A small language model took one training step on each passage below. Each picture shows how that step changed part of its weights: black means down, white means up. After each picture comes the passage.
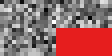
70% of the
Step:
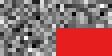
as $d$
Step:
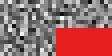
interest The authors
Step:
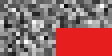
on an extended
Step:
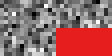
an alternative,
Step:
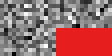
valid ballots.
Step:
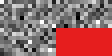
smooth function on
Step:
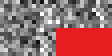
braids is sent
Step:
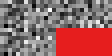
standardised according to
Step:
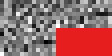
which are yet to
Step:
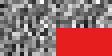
corresponding matrix elements
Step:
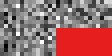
were added until the
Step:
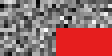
\in {\mathcal
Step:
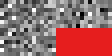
symptoms of
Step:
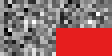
low concentrations in
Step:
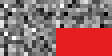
and online communities have
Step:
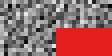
not know if they
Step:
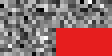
and Sun protection
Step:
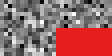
an accurate representation of
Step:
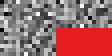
% From the
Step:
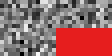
it is independent of
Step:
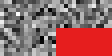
of completely bounded
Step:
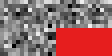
Throughout the
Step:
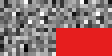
a DTS unit
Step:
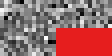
DC power supply in
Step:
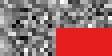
stages of the project
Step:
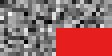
taking joins or
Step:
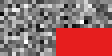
College of
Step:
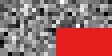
Date M.
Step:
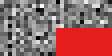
the BVS
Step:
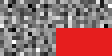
The aim of this
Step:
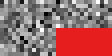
Models with
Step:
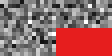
be one of the
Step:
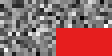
to be uncertain
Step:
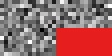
coefficient of the scale
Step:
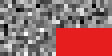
chlorine atom
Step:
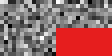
point $z$,
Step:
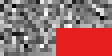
(A) Open
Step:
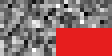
that no significant
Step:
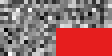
31 other yes
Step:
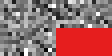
districts of
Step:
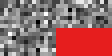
Web Applications
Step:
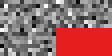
$\varphi$ be
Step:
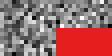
how to build a
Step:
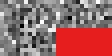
independent variables of the
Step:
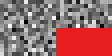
assisting this
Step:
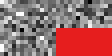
no literature dealing
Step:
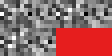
c c c c
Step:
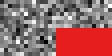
Here (for a
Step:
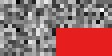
deep learning architectures
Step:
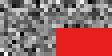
S $ is almost
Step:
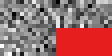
must simultaneously control academic
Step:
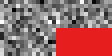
in order to
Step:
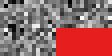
used to determine this
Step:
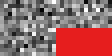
for the profiled
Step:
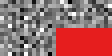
records of these
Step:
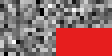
of Pb and
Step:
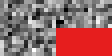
that the triple
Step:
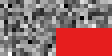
and the resulting ten
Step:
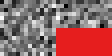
from that of
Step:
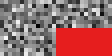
patients having systemic
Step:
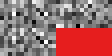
EMG signals
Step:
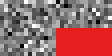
dominates the optimal
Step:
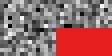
society, God
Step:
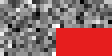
all $l'
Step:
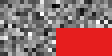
right tensor representation is
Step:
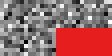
using initiatives such
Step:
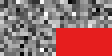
multiplicity) of
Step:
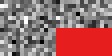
email. For
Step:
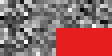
two different points
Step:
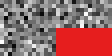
regulatory and effective
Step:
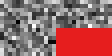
in the context of
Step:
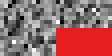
the best that can
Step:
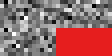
been confirmed by
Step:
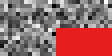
form the sequence $\{
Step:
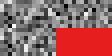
nonlocal fraction for
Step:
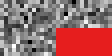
the ecology and
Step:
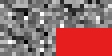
exceeds available
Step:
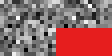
by $\tilde
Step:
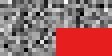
filter assembled
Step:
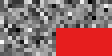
$f$ is
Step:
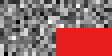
washback because
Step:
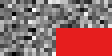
simple form.
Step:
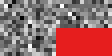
the adjoint action
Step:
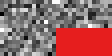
the reason for the
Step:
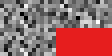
an accurate residual and
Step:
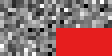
to draw a picture
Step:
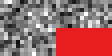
approved the final
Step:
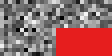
by disruption
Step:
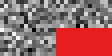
open reduction and internal
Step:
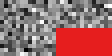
metabolism of
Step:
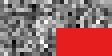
independent identically distributed
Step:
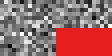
hyperbolic space of complex
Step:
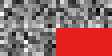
of children from different
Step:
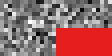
a matter of
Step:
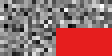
complementary imaging
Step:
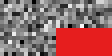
which implies equality
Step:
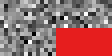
building insulation
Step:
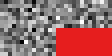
resilience. The
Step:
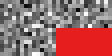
deriving the
